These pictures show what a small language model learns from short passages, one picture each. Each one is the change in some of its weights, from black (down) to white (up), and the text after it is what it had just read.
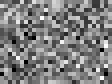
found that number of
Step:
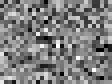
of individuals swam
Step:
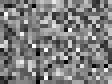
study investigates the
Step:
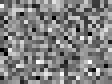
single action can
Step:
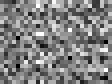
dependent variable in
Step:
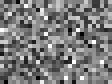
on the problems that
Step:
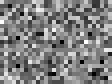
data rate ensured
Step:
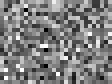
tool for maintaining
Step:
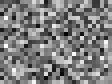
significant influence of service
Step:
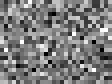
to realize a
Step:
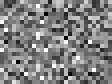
quality indicators.
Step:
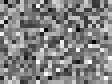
features and can lead
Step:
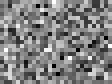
relative displacement of
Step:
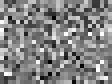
stored and
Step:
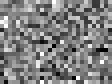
peak output with low
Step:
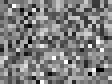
a systematic review
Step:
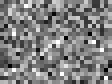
to bridge
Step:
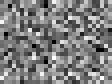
cases than the
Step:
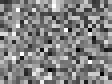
continue building an
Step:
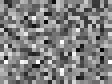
disorders and
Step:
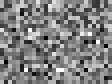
which reflect the
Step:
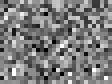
impact of information technology
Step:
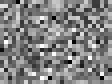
noted that social structures
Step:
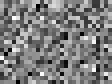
until, after the
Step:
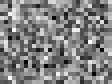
science diagnosis is
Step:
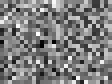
load of the
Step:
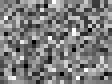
due to higher rate
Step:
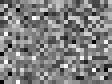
authorities responsible for
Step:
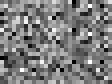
This article does
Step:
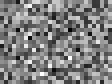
conducted at a single
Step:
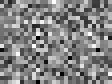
Using the name
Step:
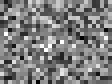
influence the work reported
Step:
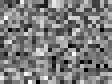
effects on certain dimensions
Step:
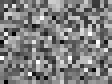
part of the data
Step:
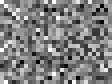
winter season
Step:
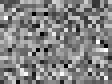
academic performance but also
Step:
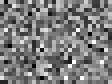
the students'
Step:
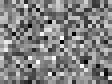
is investigated. The
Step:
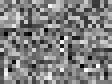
has positive effect on
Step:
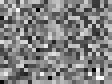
that goes
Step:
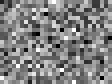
final links
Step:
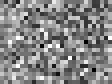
generated by EED
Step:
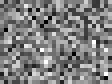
of above project.
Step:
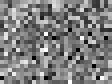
protecting systems
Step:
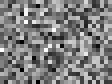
K80 recorded the
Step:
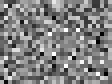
base station and
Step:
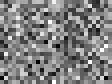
Research Centre,
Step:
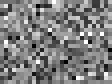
side length of the
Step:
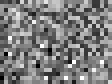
subject to the following
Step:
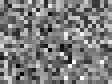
the early stages of
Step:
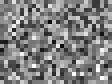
is a mass flow
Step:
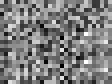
was the most
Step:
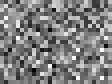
associated with reduced
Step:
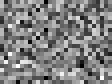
and the growing
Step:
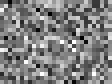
pushed into
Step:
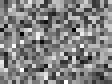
to drive financial
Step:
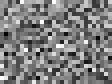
rather than standard reference
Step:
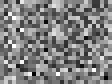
without changing
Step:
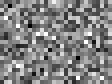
species for future research
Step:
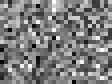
However, quite
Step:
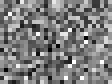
against the conventional
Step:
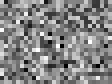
and Functional
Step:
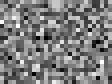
incomes, living
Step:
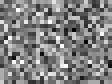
H6 R R
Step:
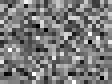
internal factors such as
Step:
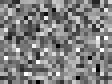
related allowances
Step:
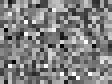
Low values of
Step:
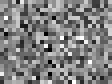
might be most
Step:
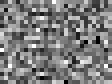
important to retain
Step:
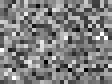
GA more than
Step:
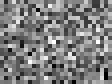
is lost via
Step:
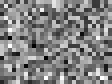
function in QCD
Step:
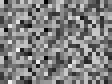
and the decision
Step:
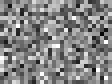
residues as a
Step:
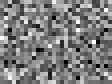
different cost functions were
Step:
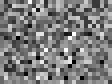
the central independent
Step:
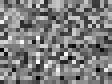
measures to correct
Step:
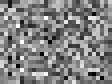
records as well
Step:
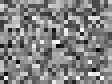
economies, a
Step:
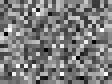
the Master
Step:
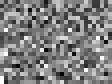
of increased winter
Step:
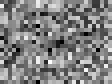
achieving the
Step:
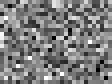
stability are increasing,
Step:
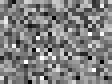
stable latency
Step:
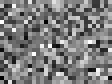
each type of
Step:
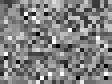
high. As
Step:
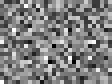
on an analysis,
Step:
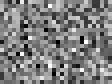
might have carried a
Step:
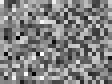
dataset acquired during
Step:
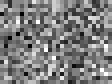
Models have demonstrated
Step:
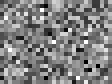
effect of tax rate
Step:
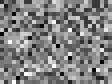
5min. of
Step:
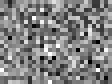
macro- and
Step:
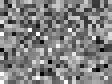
their emotional
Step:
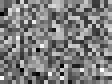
only have 9
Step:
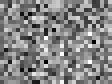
particular events in the
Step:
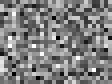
biological processes have
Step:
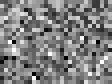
use and value of
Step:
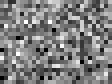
Kenya The
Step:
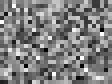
(mean =
